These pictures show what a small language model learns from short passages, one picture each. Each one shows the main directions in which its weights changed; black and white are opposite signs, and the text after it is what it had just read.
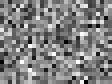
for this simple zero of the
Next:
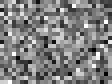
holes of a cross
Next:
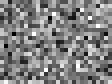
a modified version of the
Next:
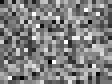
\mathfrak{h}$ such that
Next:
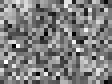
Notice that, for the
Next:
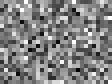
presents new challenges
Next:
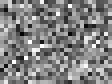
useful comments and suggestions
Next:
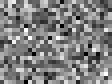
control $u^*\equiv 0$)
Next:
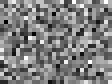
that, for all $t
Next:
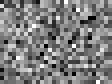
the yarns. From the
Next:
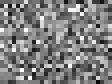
have infinitely many degrees,
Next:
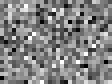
12 seconds. In
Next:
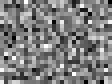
\proclaim Theorem 1. There
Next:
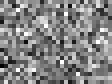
are perhaps,
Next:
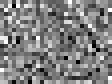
open prime filter monad
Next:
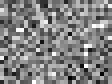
several obvious ways to modify
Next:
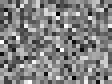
$S$, with its norm
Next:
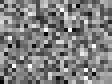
some additional notation. In what
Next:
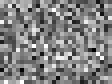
image of two random variables.
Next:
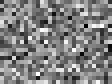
this in two different ways.
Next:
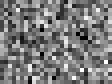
of $\varphi$. It is
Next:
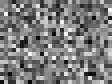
from a realization with a
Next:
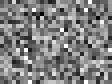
\mathcal M_2$, the
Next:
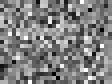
the above peg permutations
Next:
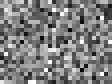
Observe that by the
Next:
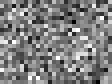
i.e. there exist two
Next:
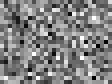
designed to monitor the
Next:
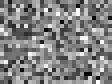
for the related point estimation problem
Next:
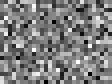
opinion vector, and is
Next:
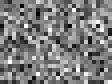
of the older model
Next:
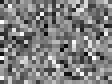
In positive characteristic, such structure is
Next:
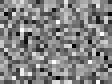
smooth structure of a cohomogeneity
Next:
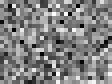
positive characteristic. A common generalization
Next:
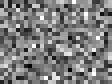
set, in which the metric coefficients
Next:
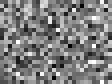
the projection operator $H\to
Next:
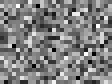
with the least element $0$.
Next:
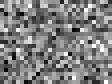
time. We next introduce two
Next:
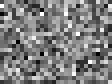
, x\in Ay$
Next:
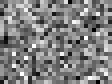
consequence of Theorem A is an
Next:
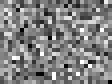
of an $N\times
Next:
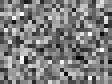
the following relation holds: $$
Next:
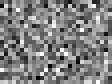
compare the performance of the
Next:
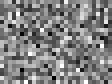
for descriptor systems is by
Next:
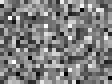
\end{eqnarray} which gives
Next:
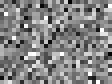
by the smaller number of
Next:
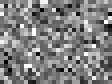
respectively. In Section 7, we
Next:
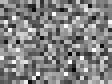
narrative and some new
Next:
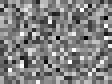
the finest solution and the
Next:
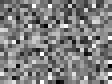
coordinate ring of any connected component of
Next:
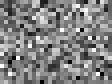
variables $x_{ij}$.
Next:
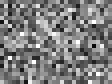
generated for polynomials up to degree
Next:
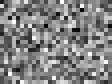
\end{align*} Using the
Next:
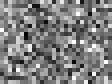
-- одно
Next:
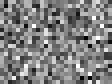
to model the behavior of a
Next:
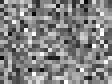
Then, one can easily check the
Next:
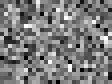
(or by duality $i
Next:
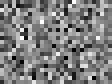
may formulate our conclusion as the
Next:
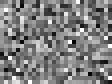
$n\times n$ matrix
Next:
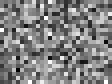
map $ad: R\rightarrow
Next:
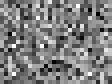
formed by adding a random
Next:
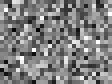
more complicated but still admits
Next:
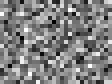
utilize a classical least square
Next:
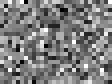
Q$ denote the set of isomorphism
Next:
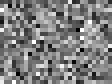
direction'' that need not be
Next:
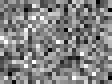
solutions. See Section 3 in
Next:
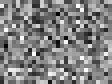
we do propose here,
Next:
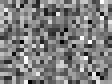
$T(\alpha)$. This defines
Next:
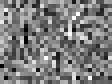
$R(t)$, therefore the
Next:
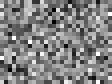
number of iterations until the
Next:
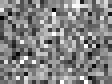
crucial to capture
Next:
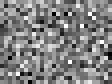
that spaces at the beginning and
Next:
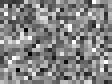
be obtained from the IEEE
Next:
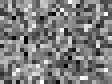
most complicated terms as examples
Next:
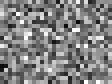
This is clear that $T$
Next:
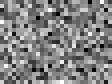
challenges for realistic
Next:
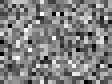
from a finite alphabet
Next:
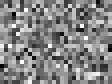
when $v \nmid
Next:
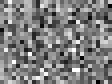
an analytic functional $K$ on
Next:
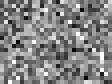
and $\Upsilon$ on the label
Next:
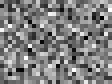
large constant $C$ such that
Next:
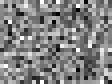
``quantum formula of total
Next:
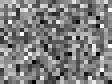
inverse of the triangular matrix
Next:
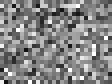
points in general position, with
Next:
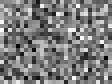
$\cR$, we consider the
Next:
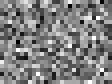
same lines as in the second
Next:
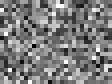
this point, the underlying grid
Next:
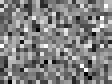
our study is the fracture
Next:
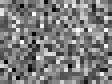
complexity, but we note that
